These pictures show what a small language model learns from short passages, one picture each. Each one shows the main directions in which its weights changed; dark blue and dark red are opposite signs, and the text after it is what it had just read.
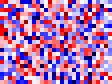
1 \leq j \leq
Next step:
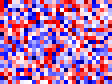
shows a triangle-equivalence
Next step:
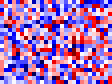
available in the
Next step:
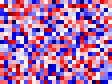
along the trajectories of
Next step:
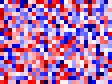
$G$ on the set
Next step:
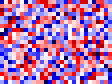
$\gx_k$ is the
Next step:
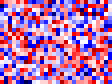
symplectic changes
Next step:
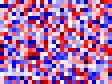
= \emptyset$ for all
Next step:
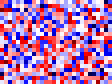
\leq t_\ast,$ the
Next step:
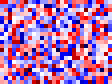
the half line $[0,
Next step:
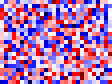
applied to solve a
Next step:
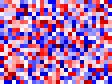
are bad approximations for
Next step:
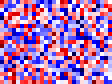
which $W$ appears
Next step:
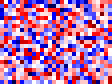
$f$ and $f$ is
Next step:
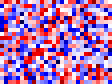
all quadratic forms
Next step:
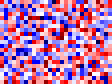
at a point other than 0.
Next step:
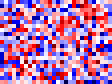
\N: h \geq
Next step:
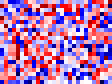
In particular, for each function, we
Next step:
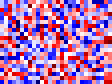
is developed for the equation
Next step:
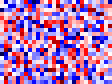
As a consequence, these geometric
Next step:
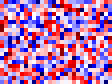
In our case, although the
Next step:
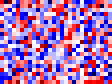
, g) \end{align}
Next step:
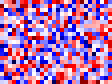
multiplicative and additive
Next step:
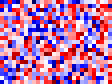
+ \delta. $$ The connection
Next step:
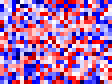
and the remainder of
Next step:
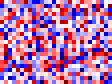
the case where $\nu=1$.
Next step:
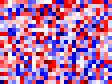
is of particular significance
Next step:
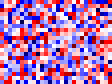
all $\tilde{\lambda}$. Thus,
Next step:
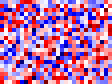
\in \NN$, consider the
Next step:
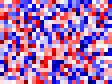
Now suppose that $Z$
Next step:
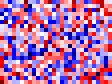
of left cells (and hence
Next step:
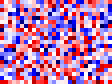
\vspace{.5cm} The
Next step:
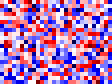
\CC \ \forall s
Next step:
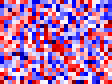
the same problem). In the general
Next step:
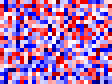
E.~Bishop: A
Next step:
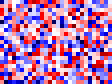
the time derivative part will be
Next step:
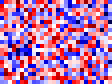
of the scalar functional equations
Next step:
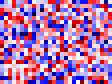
geometrical results on the
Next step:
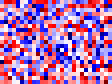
line tessellation.
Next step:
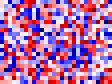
queue length at the end
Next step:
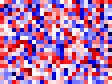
In \cite[Section
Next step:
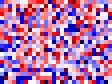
points of the maps of a
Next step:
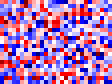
That the curvature tensors
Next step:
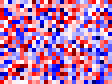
B_{d_0}$ such that
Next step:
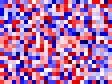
n)$ and compatible with the
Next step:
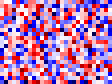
the difficulties of
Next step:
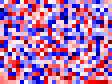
be sufficiently small. The
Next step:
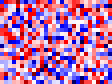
of the associated $H^0$
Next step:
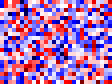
this case, the adjoint operator
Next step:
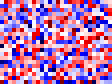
first term of the right hand side of
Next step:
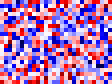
S\phi SX).
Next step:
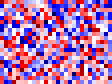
stops that are assigned
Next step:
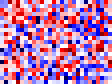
approach: We do not aim to
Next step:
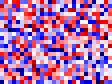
update of the active set
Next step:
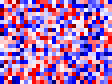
of each choice sequence, that is
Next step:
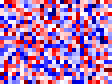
equation (\ref{ed1}).
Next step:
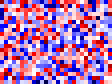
$G_n$ we take
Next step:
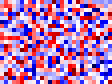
name stems from the fact
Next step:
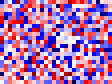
Hamiltonian equation with
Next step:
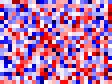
new as well as improved
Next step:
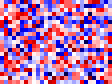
second category of data arises from
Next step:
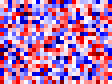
author explained there
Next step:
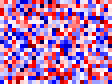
symplectic manifold
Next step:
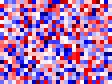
elements of the free associative
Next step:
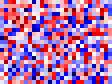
B}}$ is meagre, it
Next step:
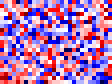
by unfolding.
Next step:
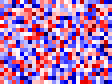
{\rm (}almost{\rm
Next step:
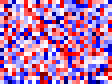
this interpretation constitutes
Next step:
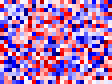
by infinitesimal generators in
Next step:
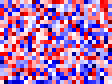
L). \end{align} We
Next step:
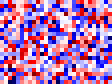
\end{Claim} \Proof
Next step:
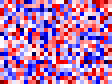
$\p\Omega=0$ since
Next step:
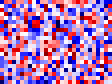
4.1.} The operator
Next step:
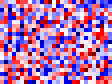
the space $\mathcal C$
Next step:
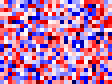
k \le n$. From the
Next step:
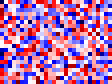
$x(t)$ is in the
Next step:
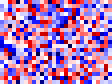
books survey
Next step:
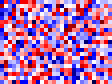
follow that $L_\infty$ is
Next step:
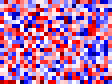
of the two %invariant
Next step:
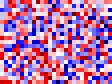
\end{array} \right.
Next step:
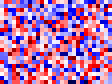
variation, one of their
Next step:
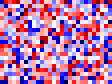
elements will be affected:
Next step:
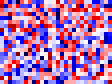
$GNS$-space which then
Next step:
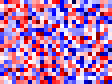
the equilibria for a
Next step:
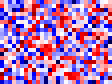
be unconditional but one
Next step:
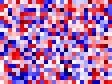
Basic Research
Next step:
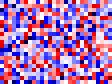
determined by its coefficients, the
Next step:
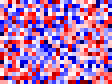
we obtain from the definition of
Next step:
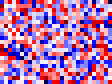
supports of the minimizng
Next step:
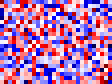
$z \in \partial
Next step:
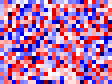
the footprint will
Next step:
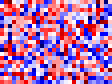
optimization approach for imprecise data
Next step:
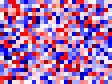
not hard to show that
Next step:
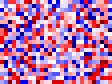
\R^N \times
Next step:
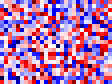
curves in the three dimensional
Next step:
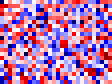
minimizer $\tilde{h}$
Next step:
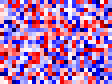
on these variables. We will
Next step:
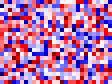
limit of the expectation of
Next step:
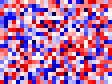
the modified addition
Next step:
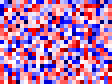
action $\phi_\infty$ on
